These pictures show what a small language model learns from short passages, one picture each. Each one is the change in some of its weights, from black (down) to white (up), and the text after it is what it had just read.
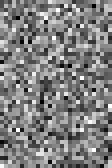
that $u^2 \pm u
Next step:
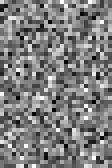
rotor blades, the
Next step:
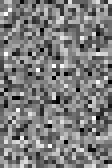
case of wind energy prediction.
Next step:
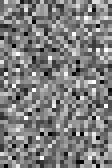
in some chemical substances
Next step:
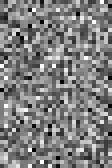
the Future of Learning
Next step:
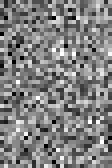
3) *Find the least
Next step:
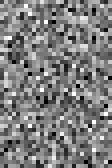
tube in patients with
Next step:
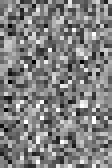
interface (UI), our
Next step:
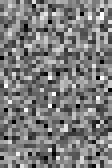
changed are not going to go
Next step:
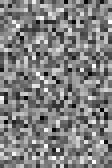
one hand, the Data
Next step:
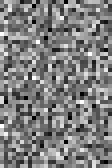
for validation, investigation,
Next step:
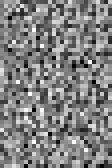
usage has increased in
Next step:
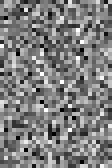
Education, Chief
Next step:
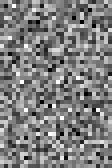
classifiers known as
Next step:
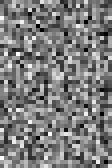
optimal installation point for a
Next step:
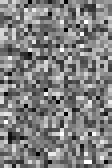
fifth consecutive year
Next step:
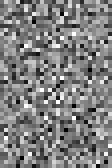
in or affected by the project.
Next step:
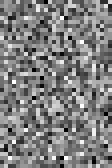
reviews He et al.'s
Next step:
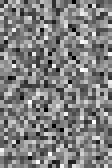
very essence of Being
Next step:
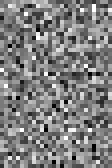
problem statements (Xiao
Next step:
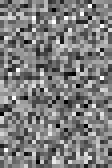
indices (~ 40
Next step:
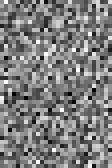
of development experts, such as the
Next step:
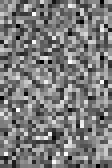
period. Further, based on the
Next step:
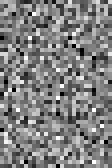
but the 66% power application value
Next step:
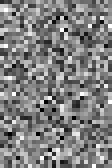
q \sin q$.
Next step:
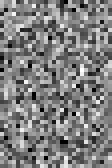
is generally suffering from the
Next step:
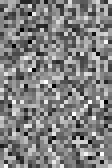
while it was highest
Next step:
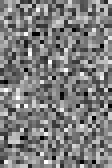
execution for their planning while
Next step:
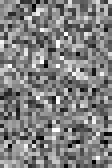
raw, values with various lower
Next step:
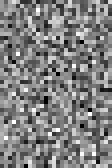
settings to promote
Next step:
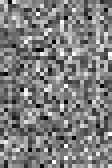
Each pollutant has its
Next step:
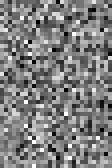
minerals, and pigments
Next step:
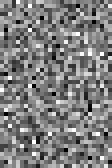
REV follows the experimental
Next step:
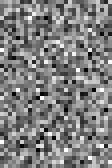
increase their presence in global
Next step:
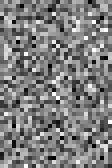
with Scatter and
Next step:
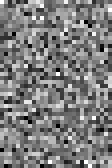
na lang ng
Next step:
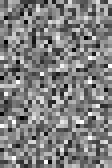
any external contributions have been
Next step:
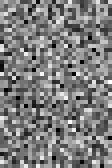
to 4.60 and contribution
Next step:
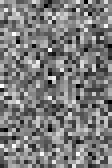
Marine Command
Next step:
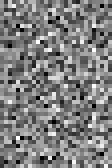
recordings totaling over two
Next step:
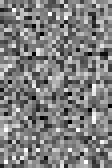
wall 4-6 μm
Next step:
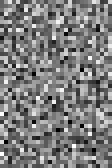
ppm NO (mines A
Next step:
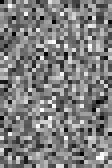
of hard segment content.
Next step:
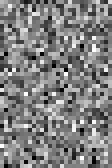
function, job or task from
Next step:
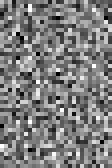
the Ukrainian
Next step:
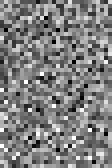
other marine sectors.
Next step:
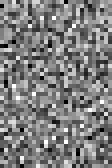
HAZM compound
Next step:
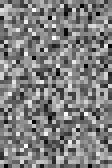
definitions from [8].
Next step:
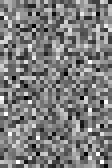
values, it is not expected that
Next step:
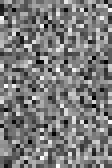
the above opinion. We have
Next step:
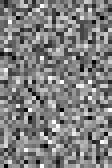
early stages of human
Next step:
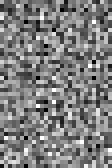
challenges by automatically
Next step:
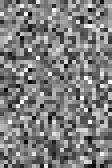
straight forward that the
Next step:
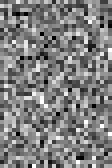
grid, analysis of power grid
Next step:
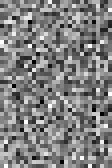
and being superior to other
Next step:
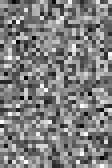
6. Putting people first;
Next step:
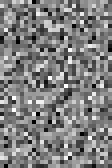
wound protector Daily during
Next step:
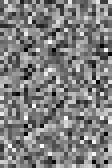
among genotypes in all the
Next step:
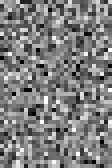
is also a process of thought
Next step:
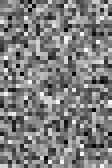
table added to the cover
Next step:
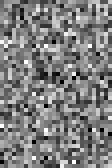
model development – part 1” which
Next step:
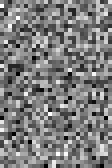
Height) each. The
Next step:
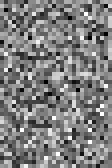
water pump and feeder,
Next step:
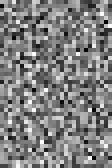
optimism and freedom of
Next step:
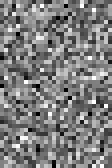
harm. The limitations of
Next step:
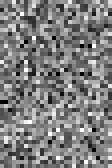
Gregory Mathew
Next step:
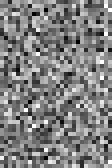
preschool boys.
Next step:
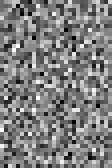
each pixel within the
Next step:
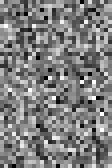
marginal good fit between the
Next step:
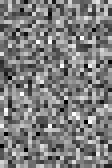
or IEI is in the
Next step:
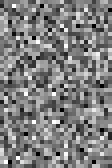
transient domain specifications
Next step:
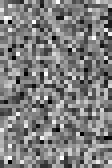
Jihad Younis,
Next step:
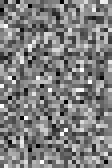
low anchor in a
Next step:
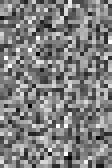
learning algorithms. This understanding
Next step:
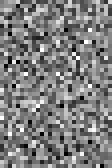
breaks the past
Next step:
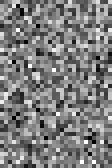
the highest height (up
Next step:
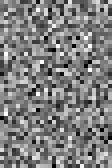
to understand Indian motherhood
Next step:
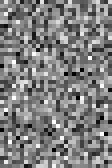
of a neutral
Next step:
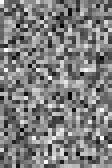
O ₆ Br,
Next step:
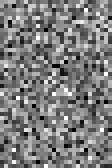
emphasizing the dominant
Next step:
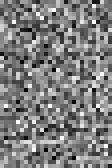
biological and chemical methods.
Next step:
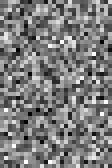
sometimes caused severe
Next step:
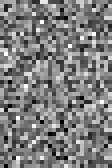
night hours.
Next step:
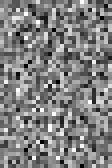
context. More information at:
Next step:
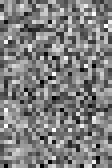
water may need to move through
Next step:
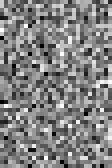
OF METHYL
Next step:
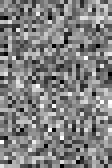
Microsoft Word
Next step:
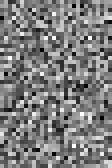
9. A Facebook
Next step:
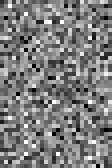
139g were randomly
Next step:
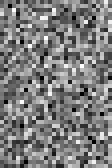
following sequence of tasks.
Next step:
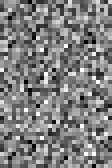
can offer a number of
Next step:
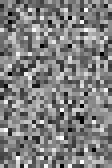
proteinase K; surface
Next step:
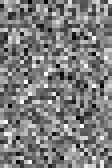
has promoted the idea
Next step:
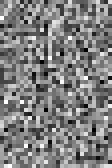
shown in Table 1. Table 1:
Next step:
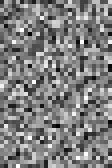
The research suggests a technology of
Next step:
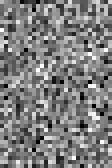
type of cloth waste with a
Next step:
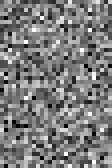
Physical Sciences,
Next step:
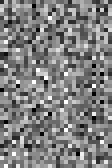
of a yawn,
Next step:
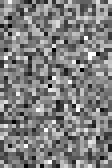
five per cent has income more
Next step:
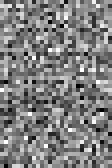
ways of educating English have
